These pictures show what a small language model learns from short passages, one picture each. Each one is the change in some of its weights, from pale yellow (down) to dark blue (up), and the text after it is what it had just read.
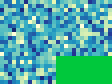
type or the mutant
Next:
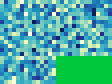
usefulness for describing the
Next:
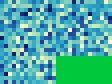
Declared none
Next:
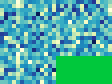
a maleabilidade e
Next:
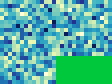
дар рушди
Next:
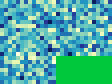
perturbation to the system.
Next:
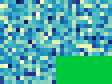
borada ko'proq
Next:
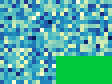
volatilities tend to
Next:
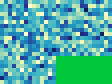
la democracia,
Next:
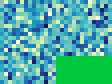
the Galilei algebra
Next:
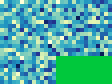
ishora etadi.
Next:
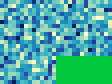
This work is supported by the
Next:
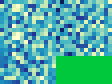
the number of the chosen
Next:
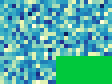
can be not strong enough for
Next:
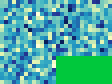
Roziy bo‘lgan
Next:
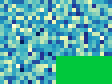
partisipativ boshqaruv
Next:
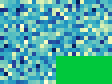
plot with uncertainty is only about
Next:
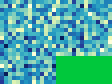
and {Carilli},
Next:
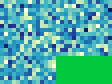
Angebot eines
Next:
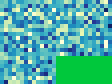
местом, а
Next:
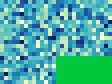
el voto de los
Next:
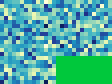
of high energy photons per
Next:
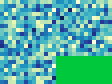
(red, blue,
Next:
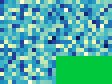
especially meaningful from
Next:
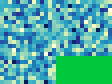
for the Svalbard temperature
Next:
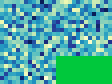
tecnologías aplicadas,
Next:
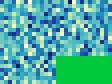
yoki statsionar),
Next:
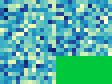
Boltzmann constant.
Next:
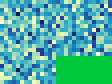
exponential expansion in the early
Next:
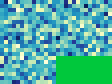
is the lowest in
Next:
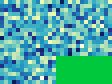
the same line as the
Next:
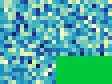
to the linear matter power spectrum
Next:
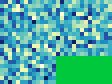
- \frac{\Delta
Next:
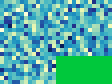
equilibrium approach. The optimal number
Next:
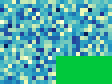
dominant second term of
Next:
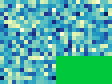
and, in this case,
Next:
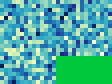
of the article, the information
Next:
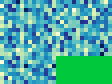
bolalar uyi
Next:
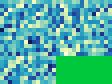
systematic errors, of
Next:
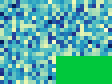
equating to 1. The
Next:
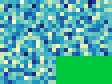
strategiyalarini belgilab
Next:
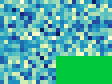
ishchi guruhlarini
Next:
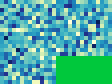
at the end of the
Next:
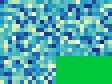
desta lente teórica
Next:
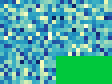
spiritual knowledge
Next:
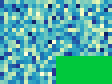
shown in the first line of
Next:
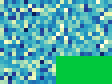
impatta o è
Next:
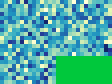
e a população. É
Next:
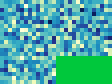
for Assessment at
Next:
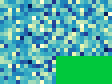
in nonlinear medium. The initial
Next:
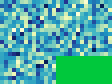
optical resolution: the polarised
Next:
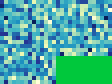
O que acontece,
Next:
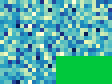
системе в сфере
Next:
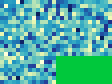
el impacto positivo
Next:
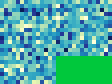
Plek voor
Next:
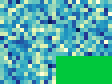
in the momenta. This
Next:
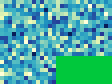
eksiksiz bir
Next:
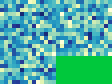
\circ \G,
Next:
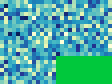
12 Qubits & &
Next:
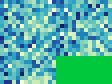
of 2 the amount of
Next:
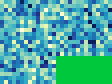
and maintaining information security
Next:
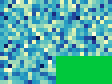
plane-fronted wave
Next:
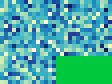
actividades interactivas en el
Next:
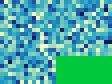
have appeared around the
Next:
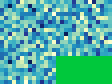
$, as indicated in
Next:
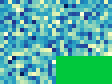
\int {\rm d}
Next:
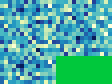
which encodes our knowledge or
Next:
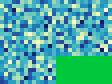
Bugungi kunda
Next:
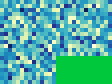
Bodentiere und
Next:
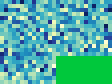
Sebelum gempa
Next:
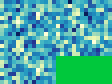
yutuqlar va
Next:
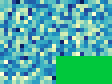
influye en dicho
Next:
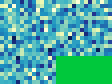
dimensions and hence necessarily
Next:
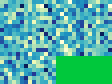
rough estimate, we may assume
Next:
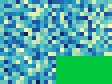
\nonumber\\ & &
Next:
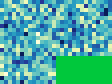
qobiliyati zaif
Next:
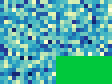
deverá arcar com
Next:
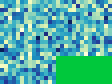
training loadings, taking
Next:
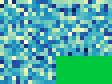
analysis is needed and interestingly
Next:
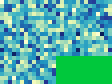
this way, we probe the
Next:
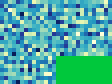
each of these perturbations the
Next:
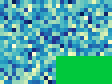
jirkanch tomoni
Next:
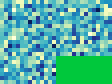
electro-optic and
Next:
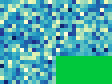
acoustic velocities
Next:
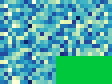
of quantum chaos
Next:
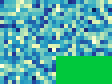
va etnomadaniy
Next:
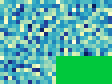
energy $\omega$ close to
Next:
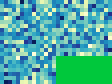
de expedientes de
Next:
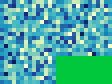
overview of the approach and
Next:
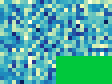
predict a sizable
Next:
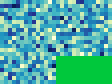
Art. 1º
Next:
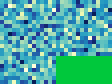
gibi birbiriyle
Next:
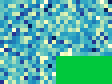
The dispersion accounts for
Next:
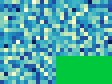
memilih KIR 19
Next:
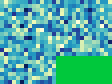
vujudga keladigan
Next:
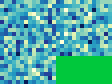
coherent phonon
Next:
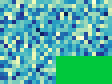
summing particle-hole
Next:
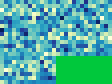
escola e o educador
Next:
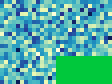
The block length can possess
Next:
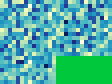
{author} {\bibinfo
